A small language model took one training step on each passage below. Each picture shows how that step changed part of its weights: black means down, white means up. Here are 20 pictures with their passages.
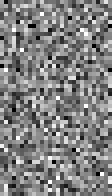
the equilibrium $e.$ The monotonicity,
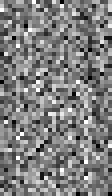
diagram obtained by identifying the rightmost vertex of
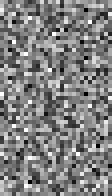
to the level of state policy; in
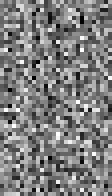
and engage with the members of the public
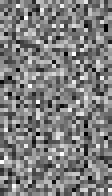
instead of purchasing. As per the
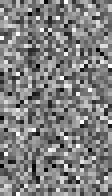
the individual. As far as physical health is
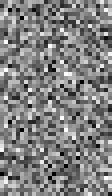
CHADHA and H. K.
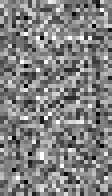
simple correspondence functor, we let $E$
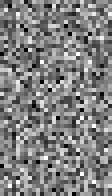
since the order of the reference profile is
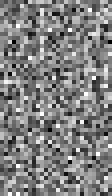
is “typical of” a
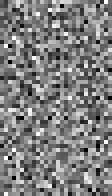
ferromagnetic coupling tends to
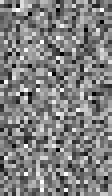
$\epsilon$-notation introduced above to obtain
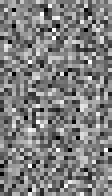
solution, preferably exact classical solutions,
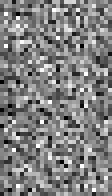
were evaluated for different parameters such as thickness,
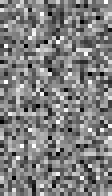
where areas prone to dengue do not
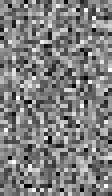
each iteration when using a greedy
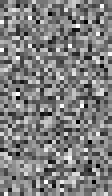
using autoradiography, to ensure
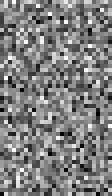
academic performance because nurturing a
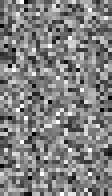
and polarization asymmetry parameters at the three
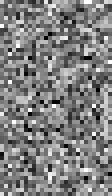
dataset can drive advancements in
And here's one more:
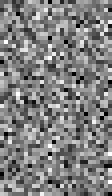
[\Delta f_i, \Delta
